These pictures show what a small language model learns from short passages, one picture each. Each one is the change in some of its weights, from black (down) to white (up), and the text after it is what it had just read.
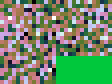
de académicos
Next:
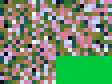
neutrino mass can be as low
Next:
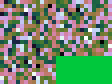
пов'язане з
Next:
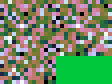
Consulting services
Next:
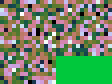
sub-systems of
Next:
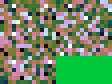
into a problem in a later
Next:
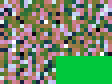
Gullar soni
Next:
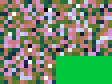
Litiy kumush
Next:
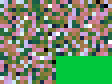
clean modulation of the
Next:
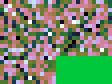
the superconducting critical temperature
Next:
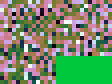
nutrientes essenciais
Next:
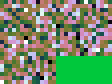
carry it out in the
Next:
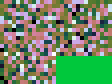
unexpected physical singularity
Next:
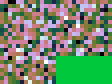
the pentaquark) and
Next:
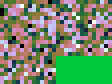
features (arrows). In
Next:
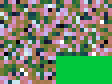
Il est pertinent
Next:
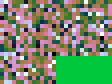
electromagnetic transitions, and
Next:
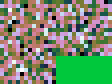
and combining weights from the
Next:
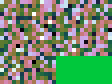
to the enormous difference
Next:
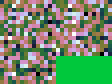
that an important parameter for the
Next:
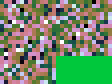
the Ricci tensor of
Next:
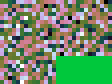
sportchilarning yosh hamda
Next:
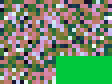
the Dice score between
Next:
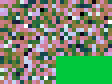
confirm the interpretation, we
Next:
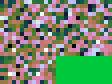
methods demonstrate the potential of
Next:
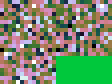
descubrir el
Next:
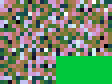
the visibility amplitude associated with
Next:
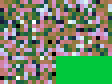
los niveles de agua
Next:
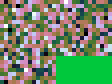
antichiral superfields
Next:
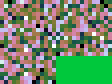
systems [2]. On a
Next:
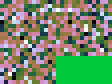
compute an RGBA modulation
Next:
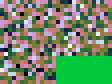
two volume-limited
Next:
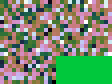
гг., пришли
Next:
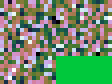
only purified proteins
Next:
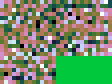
skierowane do
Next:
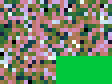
(WER) that
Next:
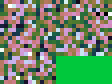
beginnings in the text
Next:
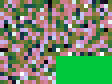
que ele comece as
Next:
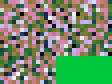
Harorat Namlik
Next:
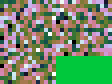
component dimension indices take values
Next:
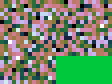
de mineração, o
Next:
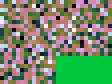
fastest particles also avoid
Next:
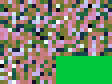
riduzione dei
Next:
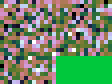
una pelota y hacer
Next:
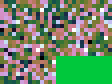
measured as a function of the
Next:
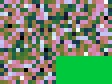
introduce unacceptable implementation
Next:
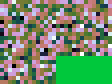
K), the observed dispersion
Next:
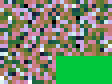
purely leptonic
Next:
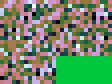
de a apropia
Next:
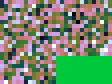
number of other APIs
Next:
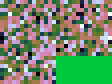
Terpenoids from
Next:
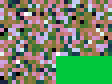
tomonlama yetuk,
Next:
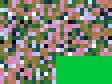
disposição de
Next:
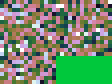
with the NO.
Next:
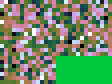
satu periode atau
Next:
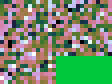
ham aynan inson,
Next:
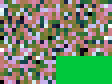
data hackers may
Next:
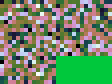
observations in solar active regions
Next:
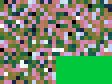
que una gran mayoría
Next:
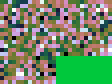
natijasida kelib chiqishi
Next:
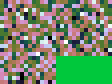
– вторых,
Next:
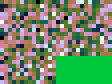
Rakhimov V.
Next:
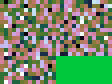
и не имеет
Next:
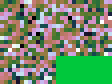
способности представляют
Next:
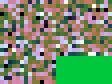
comparison with the solid-like
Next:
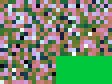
újra leadásra
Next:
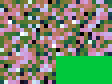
the formation of national
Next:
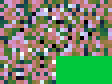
leaving all the emission line
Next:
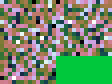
kernel of a Gauss
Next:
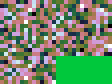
Lorentzian between 10
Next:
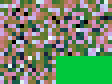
genel olarak kamu
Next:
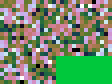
mode with which the emitter
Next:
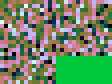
se plantaron 48
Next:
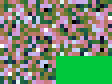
but does affect the other two
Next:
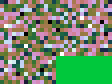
of charmed baryons
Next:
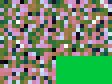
by the applied stress.
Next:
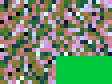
а также шумы,
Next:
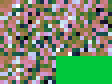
for supporting multiple parallel
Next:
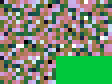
of motion of the particles,
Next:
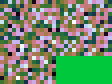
of the fringes in
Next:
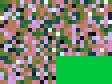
are compared to the experimental data
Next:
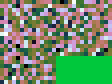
Galactic potential; dynamical
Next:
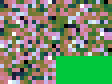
from 0 to about 10
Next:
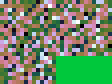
the case if the domain
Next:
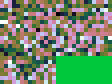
resposta imune via
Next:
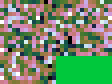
den kommenden
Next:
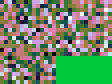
Right panel shows a
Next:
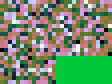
impact parameter $\vec b$.
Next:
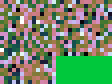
averaging. The use
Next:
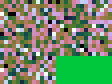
Economics and Policy*,
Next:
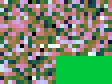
with low clearer
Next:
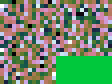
arrow. For the
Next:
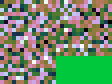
them highly robust for practical
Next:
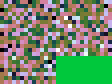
ulama lebih
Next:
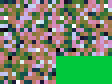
order gauge theory is able to
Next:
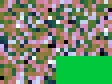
evidente a importância
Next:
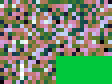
ulug' niyatlarni
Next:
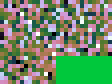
junction has been to
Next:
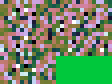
the equivalent radius of the
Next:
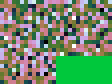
Osiyo jamiyati
